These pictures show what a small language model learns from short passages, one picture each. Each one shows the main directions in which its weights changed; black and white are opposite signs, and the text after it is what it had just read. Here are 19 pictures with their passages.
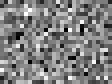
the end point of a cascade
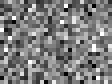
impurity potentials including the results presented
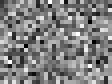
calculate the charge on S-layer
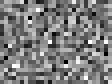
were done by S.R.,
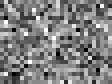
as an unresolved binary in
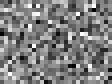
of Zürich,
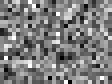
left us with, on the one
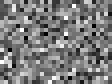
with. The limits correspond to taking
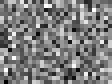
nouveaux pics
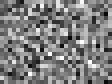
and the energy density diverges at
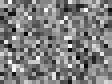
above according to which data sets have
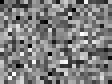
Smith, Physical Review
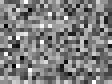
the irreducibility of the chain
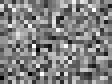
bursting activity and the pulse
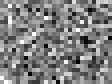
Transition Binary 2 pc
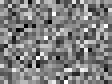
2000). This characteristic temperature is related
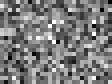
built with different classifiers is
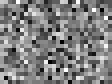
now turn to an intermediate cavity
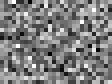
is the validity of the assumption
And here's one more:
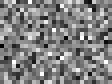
partial explanation for the significantly improved ground
